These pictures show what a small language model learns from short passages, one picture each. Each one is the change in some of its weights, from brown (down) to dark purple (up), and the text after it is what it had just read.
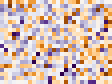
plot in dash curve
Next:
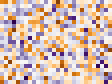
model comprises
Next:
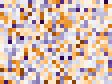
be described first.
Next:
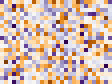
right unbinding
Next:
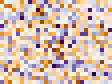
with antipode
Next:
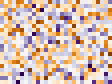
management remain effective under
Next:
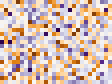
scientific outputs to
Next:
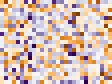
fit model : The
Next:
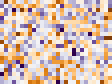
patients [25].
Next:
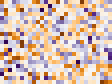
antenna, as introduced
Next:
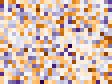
define a region
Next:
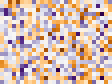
we weight positions in
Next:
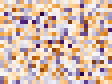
with the low sensitivity
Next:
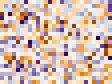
Asia. Our
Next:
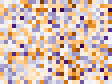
bosonic fields are
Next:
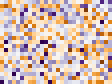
in the chemical
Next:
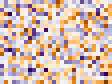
d$. If
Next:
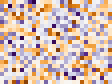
one could use in
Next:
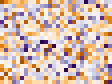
On the other
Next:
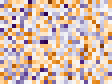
an end of the
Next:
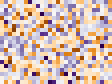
dark state defined in
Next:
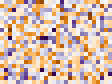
of the factors that
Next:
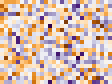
saturation exponent and
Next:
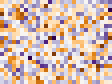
number. Up
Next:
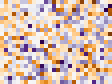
to the concerned
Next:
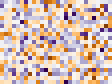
in an internal
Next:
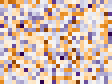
In addition, it
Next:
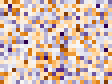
only if it satisfies
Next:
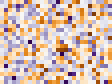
lossless compression
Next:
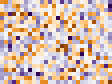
predictions. As
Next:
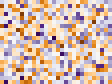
data, as
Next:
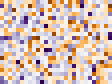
show the median
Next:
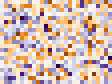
sends the
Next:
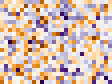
continuous mapping, for
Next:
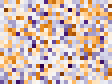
is proposed to
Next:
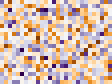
of this paper are
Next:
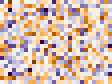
of the generators
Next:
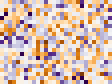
states (in
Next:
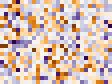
certain angular distribution,
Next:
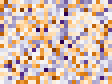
on graphs with isolated
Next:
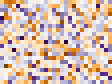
was added to the
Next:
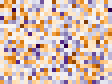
is forced to
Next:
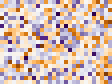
for M_2
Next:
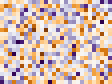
in chemical engineering
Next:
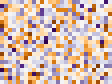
constituents of
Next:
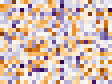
elements need to be
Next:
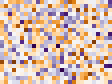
by dynamically
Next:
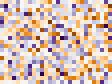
are natural supports
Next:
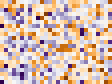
the average values for
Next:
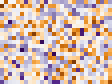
neurons) and the
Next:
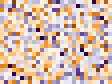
(such as
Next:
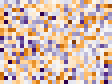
For the special case
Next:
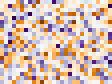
question. More
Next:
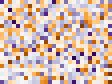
function of temperature from
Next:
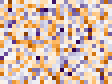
of experiments with approximately
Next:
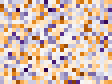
between quantities defined on
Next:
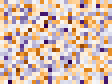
on the value of
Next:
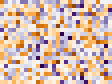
(corresponding to
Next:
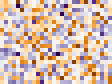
a control run with
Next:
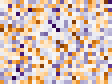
research efforts have been
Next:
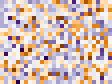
as shown in
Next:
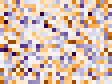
closed. As the
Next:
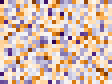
to zero with speed
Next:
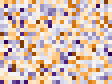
counts, then the
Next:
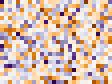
was tested with a
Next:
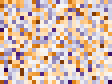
effects of interaction,
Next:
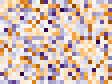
are displayed at
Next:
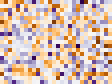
and his mission
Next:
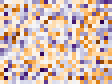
true in the cases
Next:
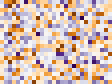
deficits and
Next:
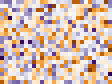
We first generate a
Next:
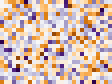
reading is less
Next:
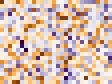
strategies employed by
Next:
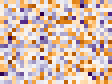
the following criteria
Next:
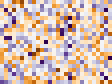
chemical and biological
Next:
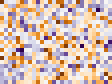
decoding order
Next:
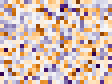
so that it can
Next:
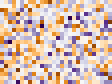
and older
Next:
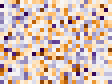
$mn$ relations
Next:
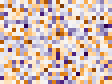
C-rich material
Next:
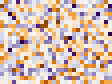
Ricci curvature. Suppose
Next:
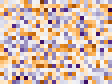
the algorithm are
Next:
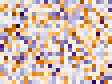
was proved in
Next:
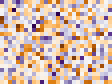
that $f$
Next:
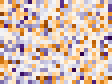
simple error model.
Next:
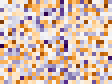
by joining each
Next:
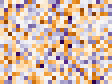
and colorless
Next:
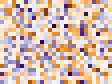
the price is
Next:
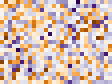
QSOs and
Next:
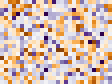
case there exists an
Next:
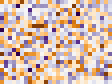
awareness of their emotional
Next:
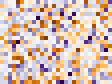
online meetings with
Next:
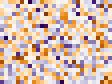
training artificial
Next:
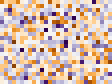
applied since the number
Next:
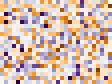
as the axisymmetric
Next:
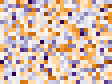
the given parent
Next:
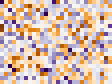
exploration of
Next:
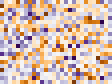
GWs from an
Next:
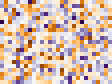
subgraph induced by
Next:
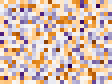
the fact that
